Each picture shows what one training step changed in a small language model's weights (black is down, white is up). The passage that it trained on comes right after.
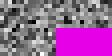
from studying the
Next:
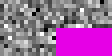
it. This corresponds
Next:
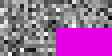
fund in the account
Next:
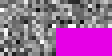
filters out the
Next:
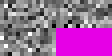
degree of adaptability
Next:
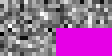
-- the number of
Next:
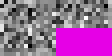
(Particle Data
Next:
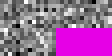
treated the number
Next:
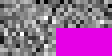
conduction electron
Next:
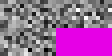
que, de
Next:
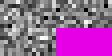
бир хил
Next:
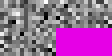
Brasil, em sua
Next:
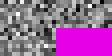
in cognitive
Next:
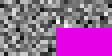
weil die
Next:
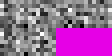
para que não
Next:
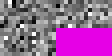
supporting teachers in
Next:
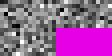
between a characteristic
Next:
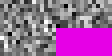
two others are
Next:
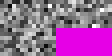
change in direction of
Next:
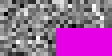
to use the
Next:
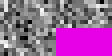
this assumption, the
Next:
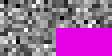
shifts of
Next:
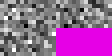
à la non
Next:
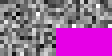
such as three
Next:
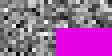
The output of this
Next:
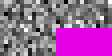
a Bach
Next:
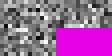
powers the
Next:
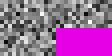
and to let the
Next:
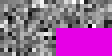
using this method in
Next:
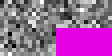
national dimensions of a
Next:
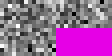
the artist
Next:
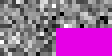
виникли у
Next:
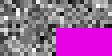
determine if any relationship
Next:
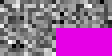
except that in
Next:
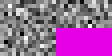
zero velocity to a
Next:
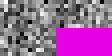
is reduced, the
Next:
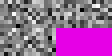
Again, clinical
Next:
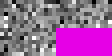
requirement is that
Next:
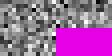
Risk identification
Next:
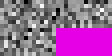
experimental value,
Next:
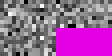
difference between these two
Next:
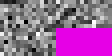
about adding the
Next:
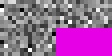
paradigm: their
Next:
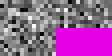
number of different host
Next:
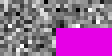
the selection is estimated
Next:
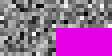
in contrastive
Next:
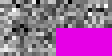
influence individual health
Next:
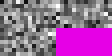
у процес
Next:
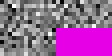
that searches for
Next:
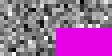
space RRT
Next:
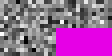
we assume this
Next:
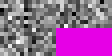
the loss function parameters
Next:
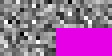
water, while in
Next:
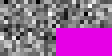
on rats,
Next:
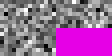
development progress to
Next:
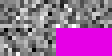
for retail
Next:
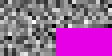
managers, social
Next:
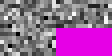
бар осы
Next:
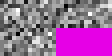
не буде
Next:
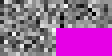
Massive black
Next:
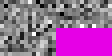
in {\tt
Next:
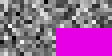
the energy of
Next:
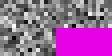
emphasizing of the
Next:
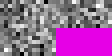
is described within the
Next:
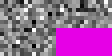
energy recovery for
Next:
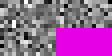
generate nuclei with
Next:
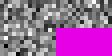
other. The strength
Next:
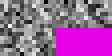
the main peak of
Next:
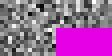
and final XY
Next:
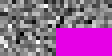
time, accounting
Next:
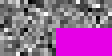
analysis and presentation
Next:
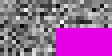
these rocks
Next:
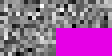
be noted that the
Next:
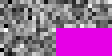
H0 is
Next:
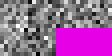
ORCID for
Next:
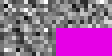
internal rod
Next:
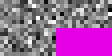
equals to
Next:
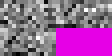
also identify the
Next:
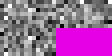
spectral fits.
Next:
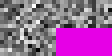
of spatially
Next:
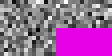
developing application. There
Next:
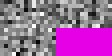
size. The
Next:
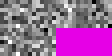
point de passage
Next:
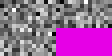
hak selalu
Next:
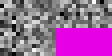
a notable
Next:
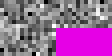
as the convergence in
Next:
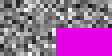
ga 1 ni,
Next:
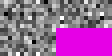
a metro
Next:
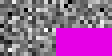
low ionic
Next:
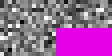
effect of alloy
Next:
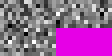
comprende los
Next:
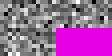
to bacterial
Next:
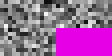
span of
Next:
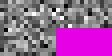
promoted via social
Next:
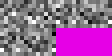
socialização em
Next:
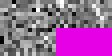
use the value
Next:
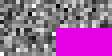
on GPU.
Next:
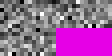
could postulate the
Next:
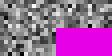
given in the degree
